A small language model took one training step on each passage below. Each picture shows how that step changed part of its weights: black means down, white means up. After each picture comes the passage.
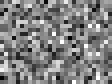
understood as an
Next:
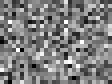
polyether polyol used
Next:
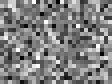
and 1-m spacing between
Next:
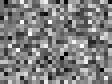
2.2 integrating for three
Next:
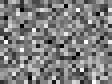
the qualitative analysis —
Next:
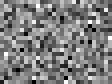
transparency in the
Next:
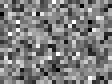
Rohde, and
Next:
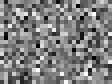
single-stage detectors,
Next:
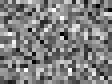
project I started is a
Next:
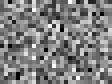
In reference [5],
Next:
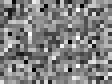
the native soils of
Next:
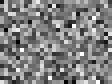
to be replaced.
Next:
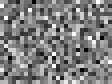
and Midwifery,
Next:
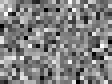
is respectful to nature and
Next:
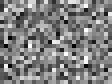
Fig. 2). Thus, after
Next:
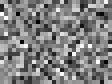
optimal use of LMWH
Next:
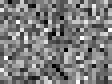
Mutamba, 5 m
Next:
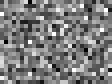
the Privacy Framework
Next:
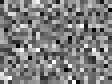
to be continuously
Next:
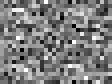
Scanning frequency 5
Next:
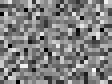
the emerging of tractates
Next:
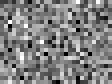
assay revealed that
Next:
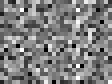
this study, the issue of
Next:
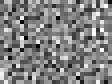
discontinued. -
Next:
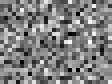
relay. Figure 7 shows the
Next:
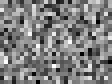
pressure (BP) and
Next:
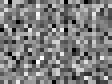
machines read and interpret
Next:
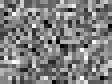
*Luka has a
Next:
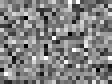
degree of functionality is
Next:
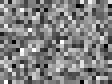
water quality in real-time.
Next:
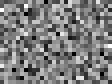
have held such a post.
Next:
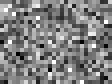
conflicts of interest in this
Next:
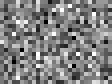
part, engineering problem
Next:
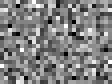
lack of formal education system.
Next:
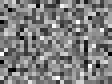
discuss throughout
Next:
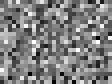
them.** (This extra
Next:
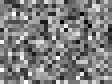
C. Shaw, W.
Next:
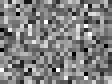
at CDSGA is
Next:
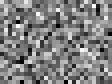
the husband.
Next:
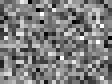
Pharm, Indira
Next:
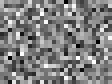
data was further subjected to
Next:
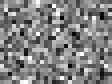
to acquire information about the
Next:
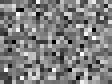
to deform (Fig. 4).
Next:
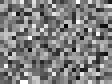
models that are visible to learners
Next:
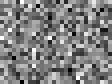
psychological support to
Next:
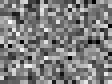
study analyzes the phonetics
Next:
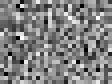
the caliber of the used
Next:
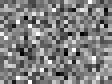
particular: fractional delays and
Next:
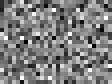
percent and 17 percent,
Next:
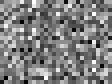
challenges plays a key role in
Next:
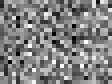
(2018) aimed to know
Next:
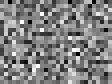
and Debunking the
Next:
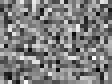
SCID to identify those that
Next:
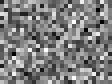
VR application just
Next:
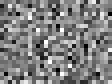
the mere occurrence of the
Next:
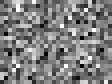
performance. The study is divided
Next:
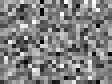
this reality. W explained to
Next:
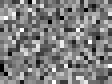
students). Communication is the process
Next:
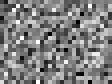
the i -th criterion,
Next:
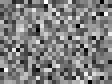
heavy metals. The
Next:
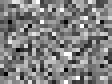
diagnosed by the presence of
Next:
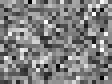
of the defendant, the
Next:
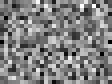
is spoiled; and that
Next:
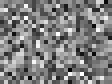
e.v. declaration
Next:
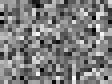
realization of nearfield
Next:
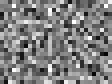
Turbulence spectral analysis
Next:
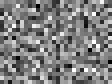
the proposed antenna a
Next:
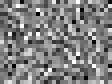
are then selected and produced on
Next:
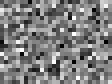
supplemental FA);
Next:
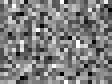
Mathematics, Science
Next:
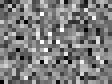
different Mediterranean
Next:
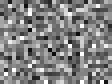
population being employees from various
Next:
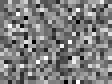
contraction zone and test
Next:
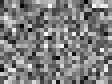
by anaesthesiologists
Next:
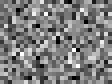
polyadic. Its
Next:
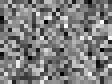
meter, FAST-2
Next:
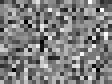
but better suit conclusions from
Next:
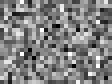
and SENSE-like
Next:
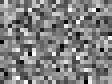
some insights for the future
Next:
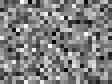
Plain (between
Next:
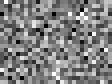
use of date stone meal
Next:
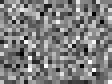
the management system of income distribution
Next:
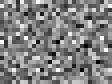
to the extent permitted
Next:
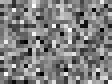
one of the major challenges of
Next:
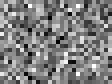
a Ground Station Needs
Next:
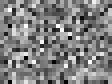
rehabilitation ($p <
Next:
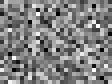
of some power tools. A
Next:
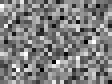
been effectively the main mode used
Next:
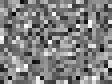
force—that created the
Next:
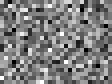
an urban settlement in
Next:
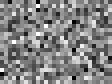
language models [8]. This
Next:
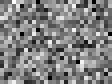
methods used in training. In
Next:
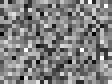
this region may influence the
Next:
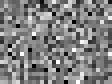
on osteoblastic
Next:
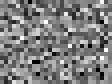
nutrients that can be
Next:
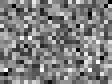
different policies are compatible to
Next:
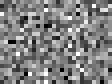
is usually constant between range of
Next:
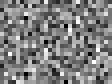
were analysis using panel
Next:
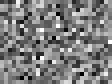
classification and retrieval
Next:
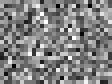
reduced separation between the
